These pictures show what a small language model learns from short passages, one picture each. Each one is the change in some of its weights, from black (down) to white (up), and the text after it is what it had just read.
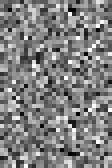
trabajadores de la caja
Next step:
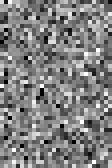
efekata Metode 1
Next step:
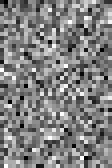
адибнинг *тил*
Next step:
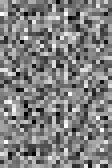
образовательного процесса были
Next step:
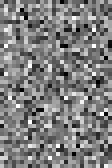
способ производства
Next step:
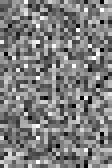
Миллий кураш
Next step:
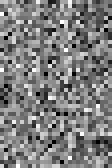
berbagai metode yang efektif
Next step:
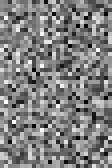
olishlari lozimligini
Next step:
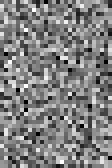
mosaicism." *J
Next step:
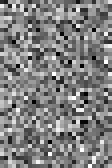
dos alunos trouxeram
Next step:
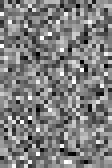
alternativas de desarrollo para la
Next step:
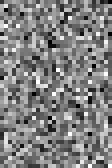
práctica en evasión.
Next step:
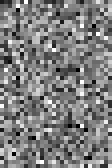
ham deyarli xos
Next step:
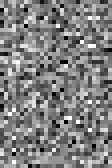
dibatalkan lagi.
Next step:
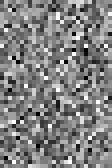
postes dans la fonction
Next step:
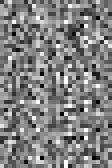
GV SV Cựu
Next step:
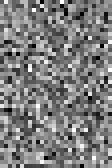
and Climate Communication:
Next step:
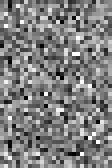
uso de hierarquias
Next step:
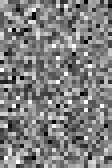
поняття «правова
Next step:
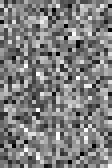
menstrual cycle to
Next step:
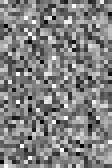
sectores y edades. Un
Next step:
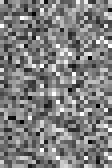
mengkaji perilaku
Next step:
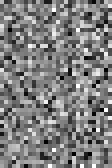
homilada bo'ladigan
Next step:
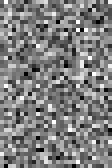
as regiões Norte e
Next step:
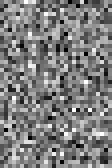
y elaborada cabalmente
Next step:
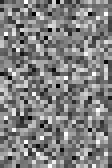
Однако предстоит
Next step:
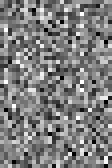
sarg'ayishi 10%
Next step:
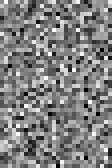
розуміти всю
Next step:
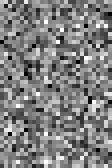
парки, темпы
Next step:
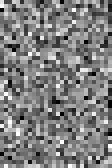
стиль впливу
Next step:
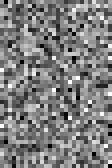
diverse esperienze e una
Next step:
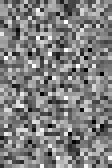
Luiz Inácio Lula
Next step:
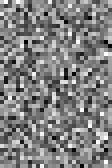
імені Павла
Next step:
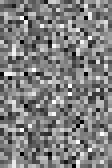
технология, биология,
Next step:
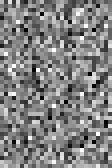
tushunib yetishga
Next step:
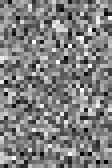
shaxslarni o'rganib
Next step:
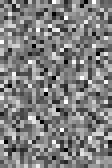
un futuro a los
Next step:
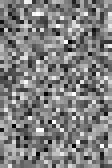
travaux ont été
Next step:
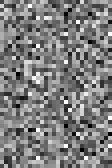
daun memperlihatkan
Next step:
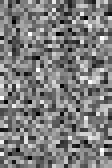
sifatiga sezilarli
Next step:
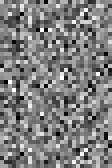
understanding of
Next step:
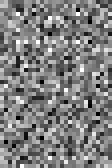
культури Українського
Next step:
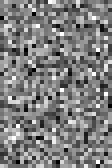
наряду со всеми
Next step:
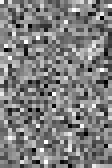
est l'angle de
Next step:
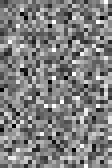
tarixiy davr yoki
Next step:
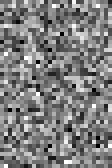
leeningen met gelijke
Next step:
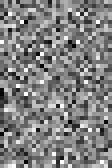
ишчи ҳажмида
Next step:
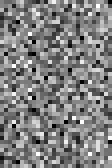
Oydan oy,
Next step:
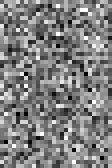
Finland, especially international
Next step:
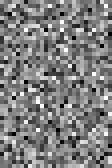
knowledge and
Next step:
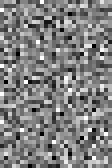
Hitler y Benito
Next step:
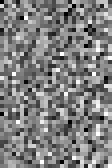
bo'lgan va qandli
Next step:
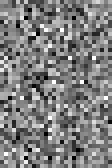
l'UNIL, c'est
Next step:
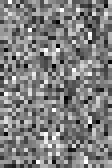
eslaydi muallif.
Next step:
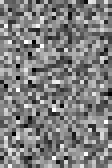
работающих с
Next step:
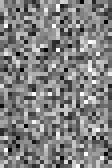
paradisíaca ou
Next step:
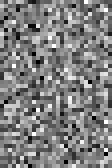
Media Caucus*.
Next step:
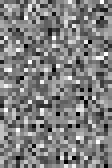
3. Глассман,
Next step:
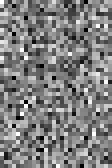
іншого, також
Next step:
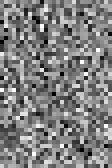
Melandek (*v.*)
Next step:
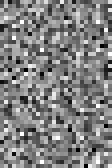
qator ijobiy ishlarni amalga
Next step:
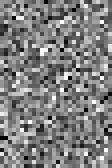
– день-ночь,
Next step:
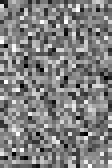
se abre la *Caja
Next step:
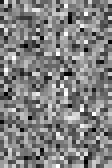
хусусиятига эга
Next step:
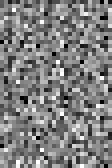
asab tizimiga ijobiy
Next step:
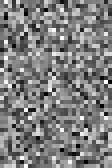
mayor percepción de
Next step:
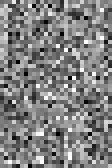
Linguistics And
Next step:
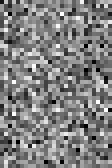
Etymological Dictionary
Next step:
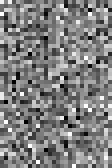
se ocupau de el
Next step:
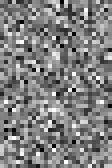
composição dos alimentos e
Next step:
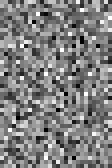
Thomas, *Der
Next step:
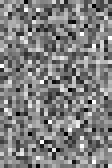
operates with Ultra
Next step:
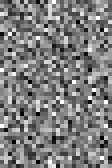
digitales tanto en docentes como
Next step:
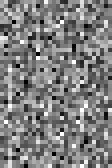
sem medo de sanções
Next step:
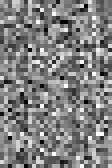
uni navbatdagi
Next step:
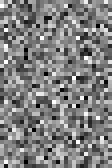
établissements ?
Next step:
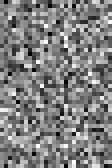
aanmoedigen van
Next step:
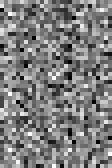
комплекс ілюстрацій до
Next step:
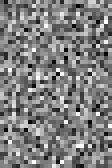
19 dt/ha en Chine
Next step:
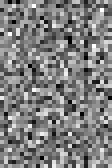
de trabajo (Aguilar,
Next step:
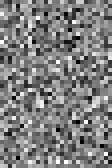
monitoring stations in
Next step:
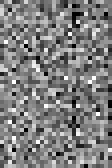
la información, diferente a la
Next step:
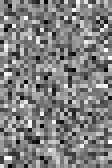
tekshiriluvchi eritma
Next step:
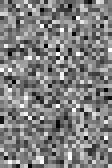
Los avances en este tipo
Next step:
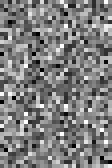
bu funksiya mos
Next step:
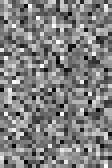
ammo boshqaruv qarorlarini
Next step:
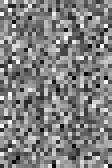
особами та органами
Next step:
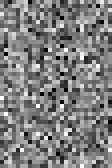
alcançar uma direção
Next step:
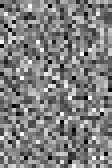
qo'ymaslik uchun
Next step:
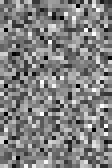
profesores universitarios, y
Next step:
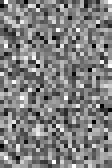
en dar coherencia a un
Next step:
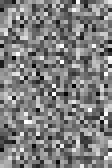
tidak hanya memiliki
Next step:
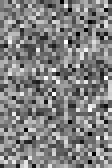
assim como os três
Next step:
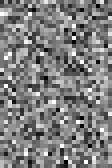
vieții cotidiene.
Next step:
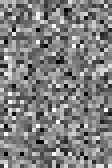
كانت تضم
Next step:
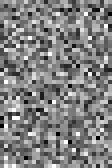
на техничките
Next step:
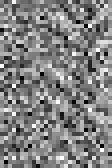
وقد جاءت
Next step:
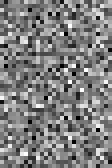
na rede; a segurança
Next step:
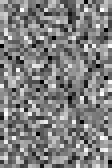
Нового времени
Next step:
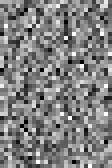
esto sea posible,
